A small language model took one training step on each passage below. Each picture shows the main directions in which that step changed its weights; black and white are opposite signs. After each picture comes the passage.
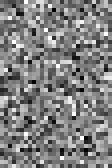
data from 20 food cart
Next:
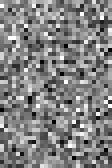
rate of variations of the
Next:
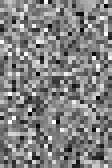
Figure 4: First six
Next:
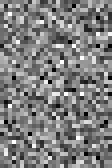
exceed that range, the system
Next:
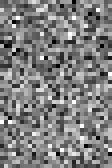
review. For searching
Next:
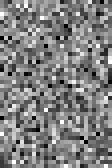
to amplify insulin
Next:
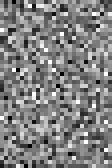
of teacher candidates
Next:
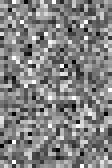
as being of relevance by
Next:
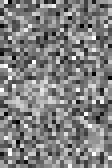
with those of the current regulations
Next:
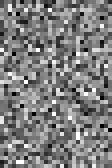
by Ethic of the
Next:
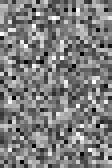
of a (possibly
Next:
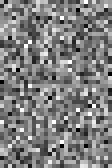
and Technology Part A:
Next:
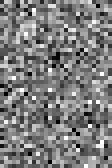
firm LexisNexis
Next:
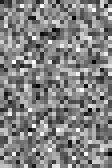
in Motion: The
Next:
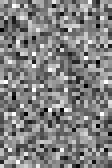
map generation, the best
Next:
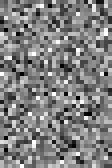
that these provisions sought
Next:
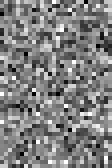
plant for shade and for
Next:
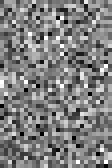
of the different factors on duct
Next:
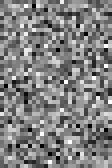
stored in an Excel
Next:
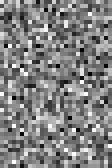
corrosion resistance and
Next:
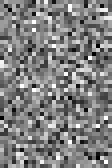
important theory within stylistic analysis
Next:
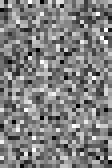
Figure 10. Capacitor
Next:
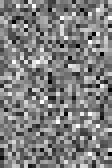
scale data (Mann
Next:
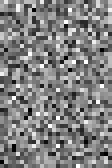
a new item for the
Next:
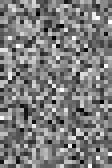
the 1 g/L KOH
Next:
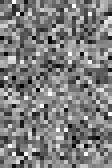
to enhance responses to potential
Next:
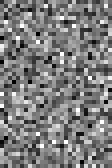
OR, United States,
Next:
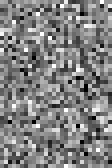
processes mainly occur during the
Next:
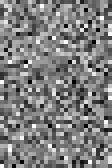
Total N9 % N
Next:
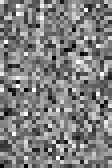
utilization using the base
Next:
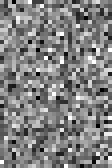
culture swab was
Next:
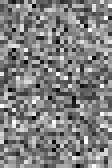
difficulties associated with the
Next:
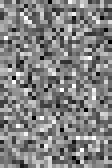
impact got toward bullying
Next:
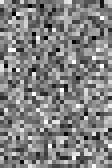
graduates of concreting and
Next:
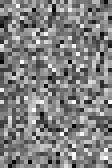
Carbon, Davis,
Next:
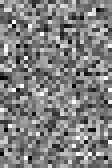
Doing Something for
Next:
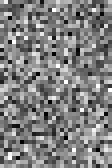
victims. Once
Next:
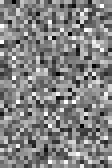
duration, and intensity
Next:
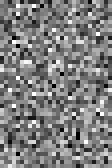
for personalizing the
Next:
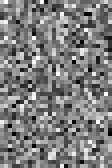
model for wound healing.
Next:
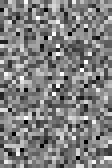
results of Experiments 1 and
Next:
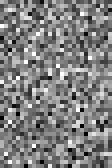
[61]. The results of the
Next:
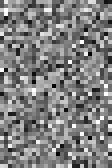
N. Rusk, E.
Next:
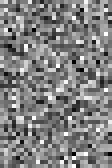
few girls
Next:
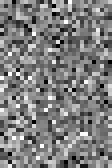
it. Having good
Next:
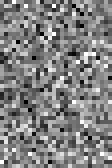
is easy to keep
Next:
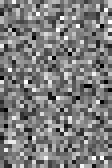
vision, mission,
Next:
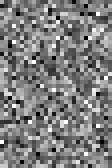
sucrose solutions containing
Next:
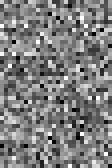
conducted a comparative study of the
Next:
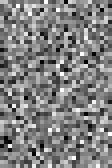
OR "educational resources"
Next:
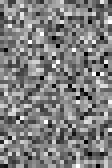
with the G5 governors as the
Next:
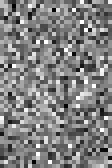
the task of automatically
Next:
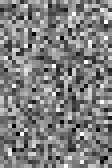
events on Arctic
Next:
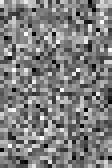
instrument transformers
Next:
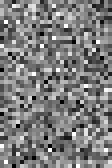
Pakistan and Genetic
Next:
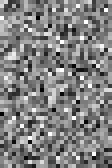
lethal mechanisms in
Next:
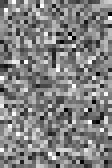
vertical, y direction.
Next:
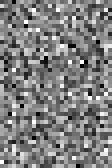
likely due to the low number of
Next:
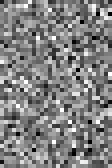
of this discrepancy.
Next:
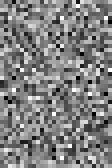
100 patients with acute MI
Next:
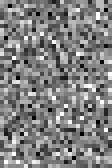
original work. I further
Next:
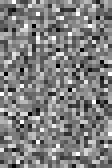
the need to spread out over
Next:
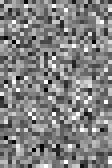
that people will forget what you
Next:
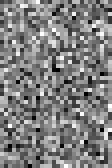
strong trade integration with the
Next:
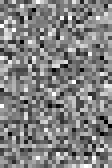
do not develop linear
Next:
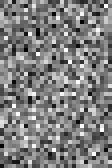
accuracy of ultrasound
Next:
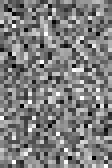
variation residing on a
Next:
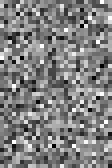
Legislative Decree
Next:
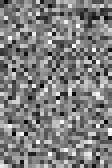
beyond individual's control.
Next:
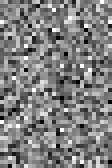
to this research to understand or assign
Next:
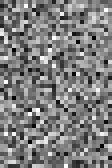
\Rightarrow y =
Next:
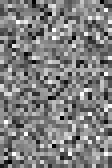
across populations ¹³.
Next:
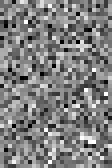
roles and priorities between
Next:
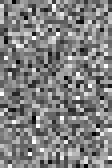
the citizenship is
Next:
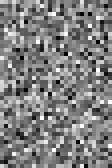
Normal Respiration
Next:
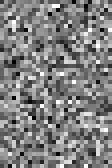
considerations in fungal
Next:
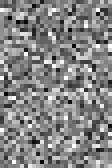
challenges. Therefore, this
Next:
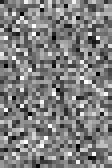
a small event under 100
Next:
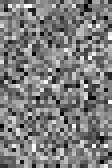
several critical issues remain
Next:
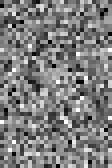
70 cases of multiple
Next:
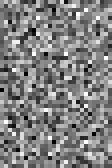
linked suboptimal
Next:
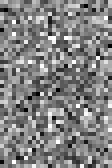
environmental problem caused by
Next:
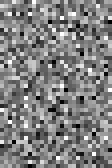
rate is only 5% in the
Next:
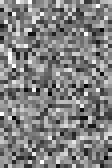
in Computer Science and
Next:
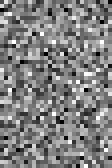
to prevent serious
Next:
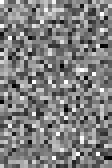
the course of action but
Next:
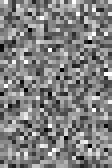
no label (but
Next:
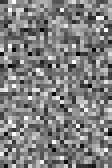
of expectant mothers had
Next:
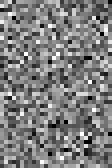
change (iii), and if
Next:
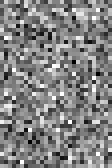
sheets. A large number of
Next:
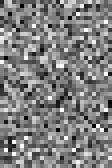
in general and a particular bank in
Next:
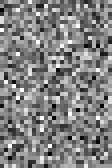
questionnaire, developed and
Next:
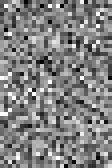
shorter air residence
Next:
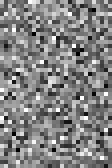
terms of foretelling how the
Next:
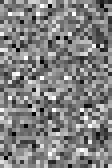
en pacientes con
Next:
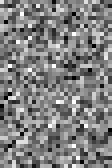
prove to be difficult to
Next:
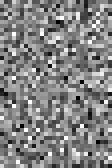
defines human lives on the
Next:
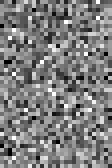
Chemicals used in this study
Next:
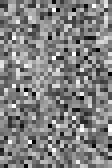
that of the Vigna
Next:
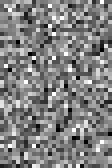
carbonate was then added to
